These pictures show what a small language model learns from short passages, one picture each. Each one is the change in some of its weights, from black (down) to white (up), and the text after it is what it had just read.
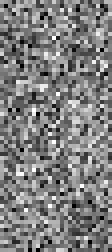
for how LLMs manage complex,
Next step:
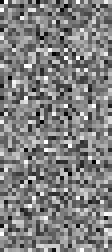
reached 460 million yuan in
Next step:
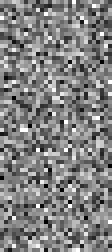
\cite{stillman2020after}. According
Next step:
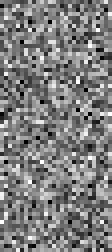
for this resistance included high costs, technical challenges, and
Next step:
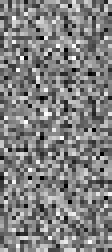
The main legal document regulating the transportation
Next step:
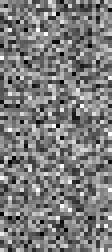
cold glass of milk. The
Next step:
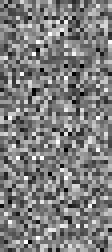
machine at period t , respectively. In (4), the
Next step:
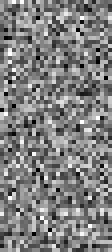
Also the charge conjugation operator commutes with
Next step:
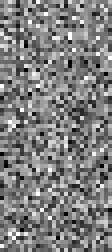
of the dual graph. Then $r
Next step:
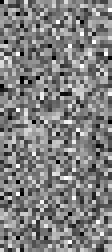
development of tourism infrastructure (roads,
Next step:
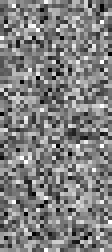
Left; Family-Wise
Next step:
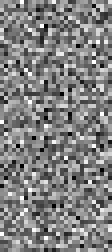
From (\ref {gc4}) and the last
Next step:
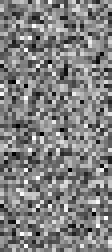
measuring the weakness of the dispersion
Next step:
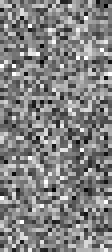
implications of BBN for physics
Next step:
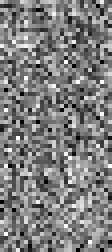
CHIs adopt more participatory- and
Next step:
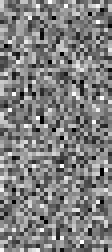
trading sharply distributed quantities for some
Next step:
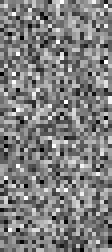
modeling, (2) animation of the
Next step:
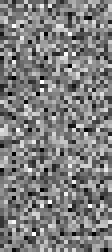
investigate: – Three preprocessors
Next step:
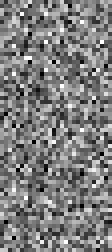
to properly define the symplectic and
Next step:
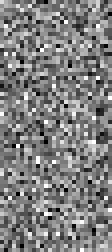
when $\chi$ is clearly above 0.1.
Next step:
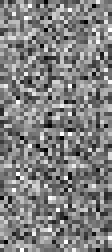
constant arising in the $(D-1)$-dimensional
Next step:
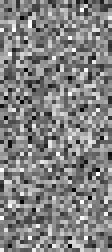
IA cross section in the $\Delta$ region. The
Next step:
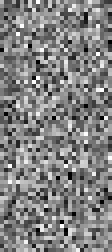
there are only $1 - \delta$ electrons below
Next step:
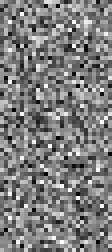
to the British state's intensifying
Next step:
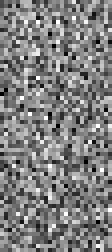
all equations of state of the normal fluid studied in this
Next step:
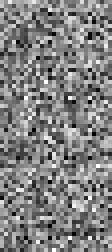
close-to-identical circuits in the data
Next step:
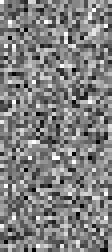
observation was evident across all 194 monitoring
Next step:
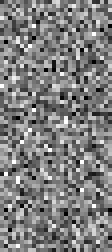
which they have focused on the orientations in space
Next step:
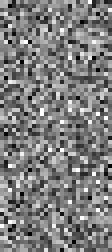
periods} \author{Debashish
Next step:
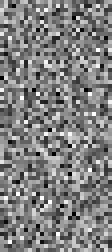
distribution with 29 degrees of freedom
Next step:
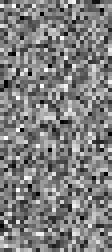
computers, internet and mobile
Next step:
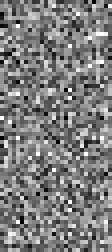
is related with aggressive form of disease
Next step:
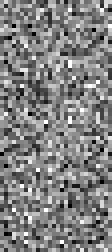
to the virtual $s-$state energy of
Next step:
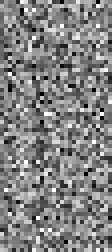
essential to mitigate the risks posed by
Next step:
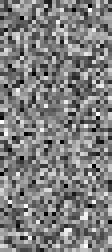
enhancement scheme using the advanced performance metrics.
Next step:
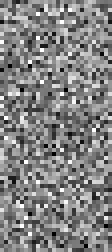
$60$ degrees. Furthermore, the
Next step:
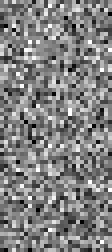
the mood of the user is the aggregate of the
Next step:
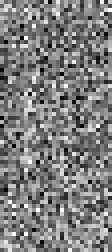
by area/volume-law scaling of the
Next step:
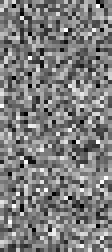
opening of new sailing routes. Polar
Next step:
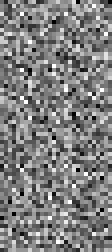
prognostic value and is also helpful in
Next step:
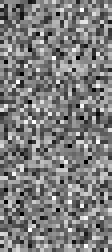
impact parameter (d_0) and momentum. The bias
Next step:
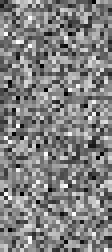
by more detailed work constructing fields and solving the field
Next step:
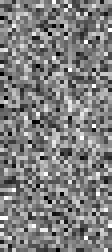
as well as polycrystalline diamond
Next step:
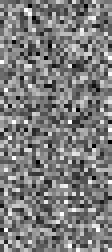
community well-being/social capital dimension is
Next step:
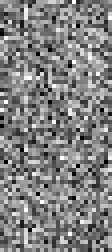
challenges, several strategies are proposed, including strengthening
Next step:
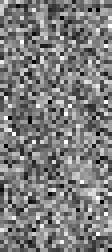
Merek Dan Kepuasan
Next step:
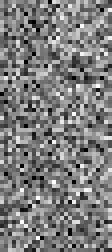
BP sample and $SiO_2$
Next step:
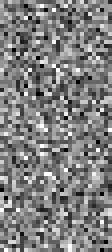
showed to produce more debris and extrusion compared to
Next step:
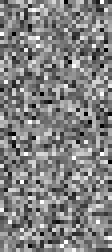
made links between medical and patriotic
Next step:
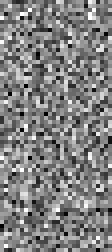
time, the magnetic waves are orthogonal do
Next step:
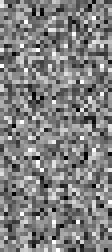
how the outliers are included in the final group
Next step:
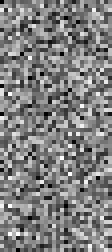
engineering faculty in Indonesia.
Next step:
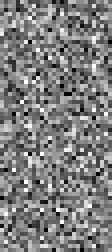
\end{eqnarray} In this way, just in the
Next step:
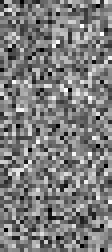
context. Then, we can build-up a cluster from
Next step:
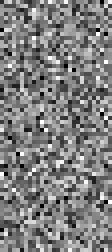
suggested by the inhabitant we met.
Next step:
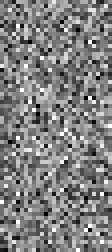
with a decreasing and with an increasing number of people with
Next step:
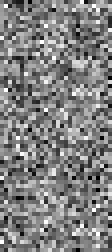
pigeons as potential carriers of
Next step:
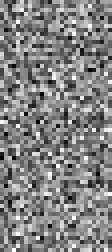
CONCLUSIONS The findings suggest a close
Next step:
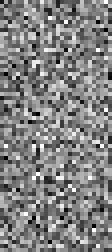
of the ADHM formulation in an obvious
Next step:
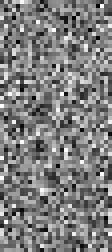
companions, in contrast to the other samples. These
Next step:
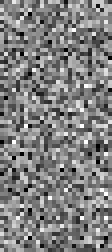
on Huo et al. [43] and
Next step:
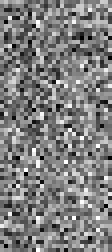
MS. A Comparative Study Of
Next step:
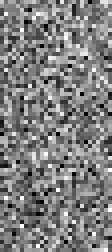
It is required to study cases where the fixed costs of the
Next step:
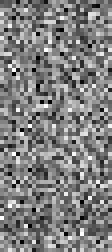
mean circulation in the same region. This long term
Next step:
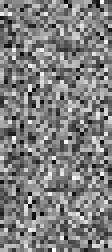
input instead of concatenating outputs of the
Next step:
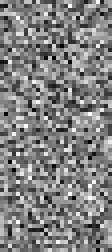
chalcone derivatives may be useful compounds for
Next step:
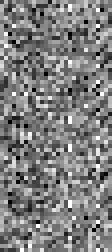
relative to the $e^+e^-$ case was
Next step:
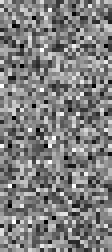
fidelity in the case of an unequally
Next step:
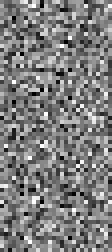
material especially suitable for evaporative
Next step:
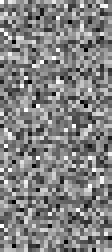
the supergravity aspects of this study are still
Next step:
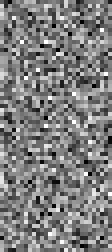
manage Arctic zoonoses with
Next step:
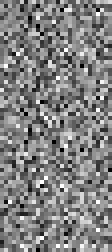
disease (31). C-reactive protein
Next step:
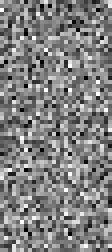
by two $2\,mm$ tilted
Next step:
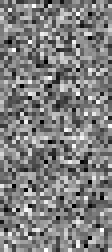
by showing that all other methods have fallen in
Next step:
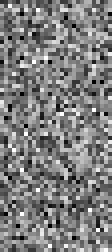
loading cell. The test is carried until the
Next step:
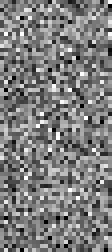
atmospheric (20%) and low
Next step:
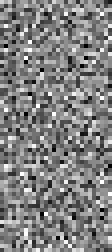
NoSQL designs assume that most operations can
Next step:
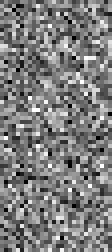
today is because of the beliefs or
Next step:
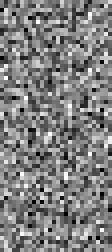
addition, an external memory can be added to the system
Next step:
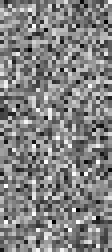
cases of defects of coagulation from younger
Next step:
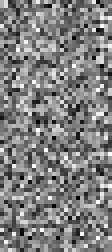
sinks below the surface. In the deep
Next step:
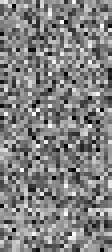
studies reported the same trend with slightly higher C
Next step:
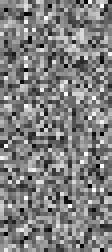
Lower bulk-pore ratios will result in
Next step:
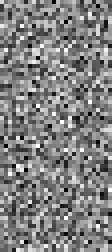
observers (0,0) and
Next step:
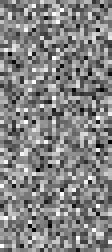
in a {\em liquid} it is not at
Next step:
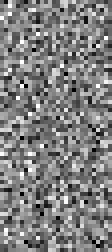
The long-term prognosis for such patients is also
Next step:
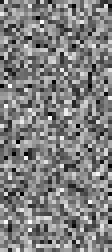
in our computer simulations, and this inclusion gives at
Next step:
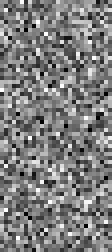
design The questionnaire template was based on previous
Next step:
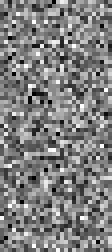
standard rules. To limit the number of
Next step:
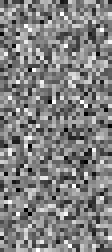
Although we can identify a minimum set of information that should
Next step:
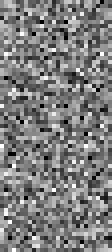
for each scenario can be found in Table 16. Rank
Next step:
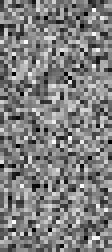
for every neighborhood, and then the new
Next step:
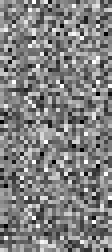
+ \vec{Q}) \notag \eea
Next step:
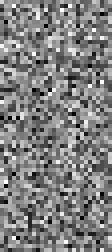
new discoveries if our studies need to be
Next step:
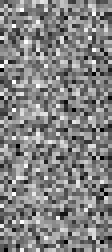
provides a clear understanding of the spatial distribution of
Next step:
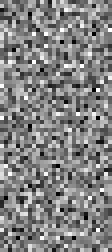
equations. \section{Discussion} Let
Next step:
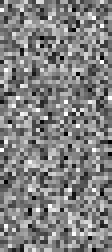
evaluation seems to depend critically on how this model
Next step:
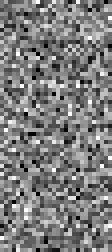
the heritage with the economic development, further progress
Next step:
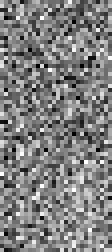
IC TECHNOLOGY
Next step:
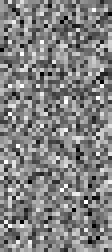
luminosity more matter is accreted and the accretion disk
